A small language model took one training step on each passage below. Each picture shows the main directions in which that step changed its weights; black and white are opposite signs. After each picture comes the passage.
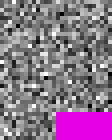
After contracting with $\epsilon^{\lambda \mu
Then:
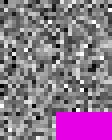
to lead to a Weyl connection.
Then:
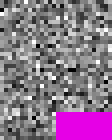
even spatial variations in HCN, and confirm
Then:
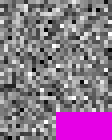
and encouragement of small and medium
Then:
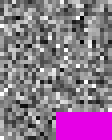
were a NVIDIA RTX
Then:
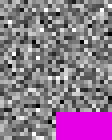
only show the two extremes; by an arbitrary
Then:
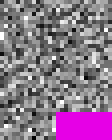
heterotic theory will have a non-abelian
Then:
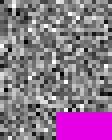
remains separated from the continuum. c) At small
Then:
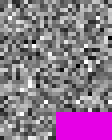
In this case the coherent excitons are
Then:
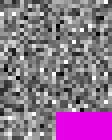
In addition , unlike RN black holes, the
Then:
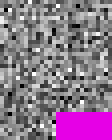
layer. In this article, we test a method similar
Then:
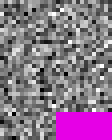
wav2vec 2.0 based speech
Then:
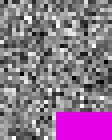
pictures of each solar limb were made
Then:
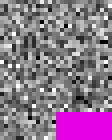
mean and unit variance per channel before training;
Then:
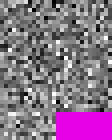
intersect themselves. However, to take
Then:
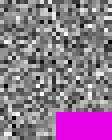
and a minimal azimuthal separation
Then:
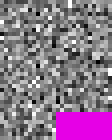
hinge states and the dimensional change of sound
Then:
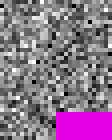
ordinary simulations with a fixed system size. In order
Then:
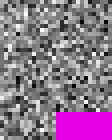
on spiking characteristics of Ag
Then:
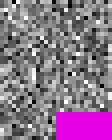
\refer Fuhrmann, K.,
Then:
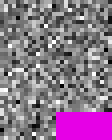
for 3.8~kV/cm shows the same
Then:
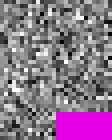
dynamic panel data model of DGP 3 are
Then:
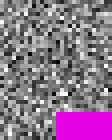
played by an incipient lattice instability
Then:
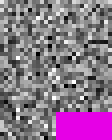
exceeding two orders of magnitude. We reported the
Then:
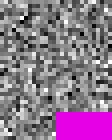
were grown by flux method and confirmed by
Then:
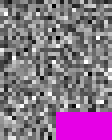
their collective age (Table
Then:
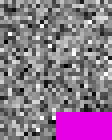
all four chiral even GPDs,
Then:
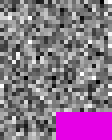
of {Ethics} in {AI}
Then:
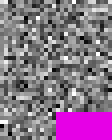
have revealed no correlation between $v_{\rm
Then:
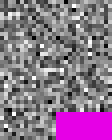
at a temperature of \SI{736}{K}
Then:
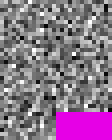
are on an equal footing. In the limit
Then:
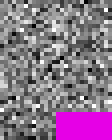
the problem of conductance mismatch
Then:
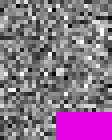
this work, the interparticle distance $ d $ between
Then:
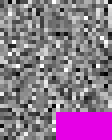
a metastable phase that forms at the surface
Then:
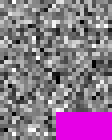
topological transition in the two-terminal conductance.
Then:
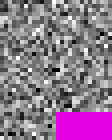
configuration of e.g. $\alpha \approx
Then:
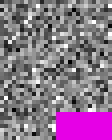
number states represent deletion and amplification on
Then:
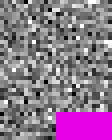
the analytical and the numerical solutions arises from
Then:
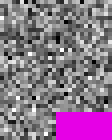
value of $h=0.01$. Although the
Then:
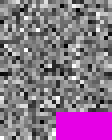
and overcounted infection rates determines the probability
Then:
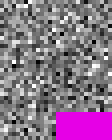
the existence of a polynomial solution of degree $n$,
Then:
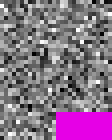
part is the same as during heating of one of the
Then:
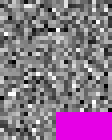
(C$_{xy}$ vibrations). There is
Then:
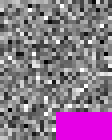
For this asymptotic regime we thus refine the
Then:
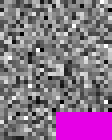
but did not yet observe a hard induced
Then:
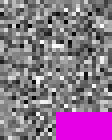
slightly changing the coordinate of one atom to make it
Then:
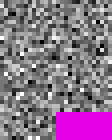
within each window.} \begin{table}[t]
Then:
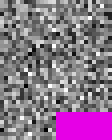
University, Republic of Macedonia
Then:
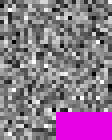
\emph{do} have equations with small algebraic
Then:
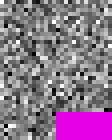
3$ fiber couplers between the
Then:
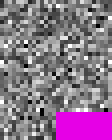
quantum dots, which will guide us in developing
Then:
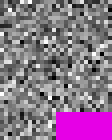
the soft X-rays could originate from
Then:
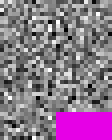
physics. It would be interesting to see if similar tensor operators
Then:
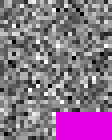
this section, we provide an example of how to encode
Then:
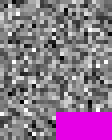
Several linear combinations were obtained using ML
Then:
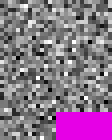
models, both with and without the incorporation of
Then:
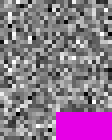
energy gamma and Bremsstrahlung
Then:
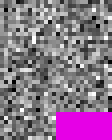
state, a protein loses on average around
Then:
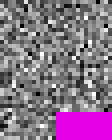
through an integer number of periods as this is relevant
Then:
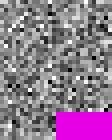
contribute to a single observed time delay at a given
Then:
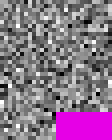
smoothed to better show the overall trend.
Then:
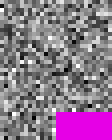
curves to two classes with a difference in frequency shift of
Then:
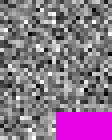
may now continue to slip. It may also get
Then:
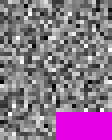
of PSH systems. This quasi-stable
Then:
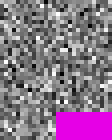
\subsubsection{Spatio-temporal variability
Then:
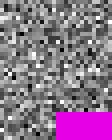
C_k$ operator, because we can start directly
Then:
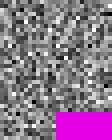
occurrence. \end{abstract} \maketitle
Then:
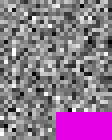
corrections to decay more gradually, resulting in the models
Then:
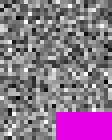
they have a discrete spectrum of black hole
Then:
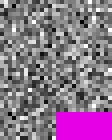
mentioning the false concept in order to
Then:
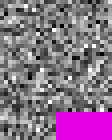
$\log(\Delta_{\mbox{s}})$ while
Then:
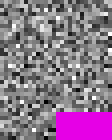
nonlinear growth and is thus far from Gaussian. Therefore,
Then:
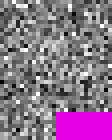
the following: 1) the TGF spectrum extends
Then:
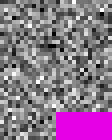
4. Period determination results for each dataset,
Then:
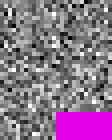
the famous data skewness problem for
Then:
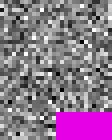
also for the emptiness formation probability and for the symmetric
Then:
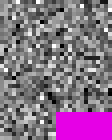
= 0^\circ$ (close to the
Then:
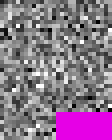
Robust s.e. & Yes &
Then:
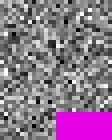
distributions for the variance $V$ used in Eq.
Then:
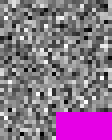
of generating specific forms (engineering)
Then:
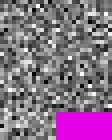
left electrode with phase $\phi_1$ may
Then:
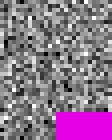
is a field on bulk background, which is AdS,
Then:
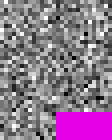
required to describe the constitutive relation of an
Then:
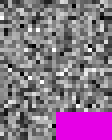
The final phenomenon under consideration is string breaking. For
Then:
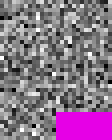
$t\approx 0.1$~Myr is
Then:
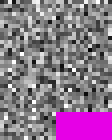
some how related to $M$-theory. As a
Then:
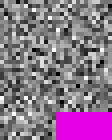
reducing the neutron skin thickness of
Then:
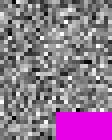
After training a regular SVM on the set of
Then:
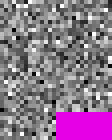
the objective of both classification networks is to
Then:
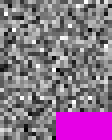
models still outperform the eGFM-based
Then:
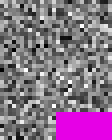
RPA spin susceptibility
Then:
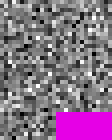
(FC) by using Quantum Design
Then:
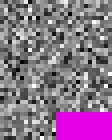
is defined as the correlation of the density contrast
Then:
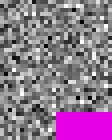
as black points and magenta starred symbols,
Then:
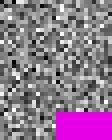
\cite{AVZ}. We will also demonstrate
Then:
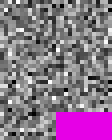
a minimum. Simultaneously, the
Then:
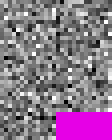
to avoid spurious synchronization.
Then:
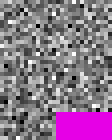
reduces to the piece itself, so
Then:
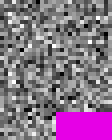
We pack $N$ number of such rings in
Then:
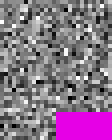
coefficients are the solution of the Fourier transformed system
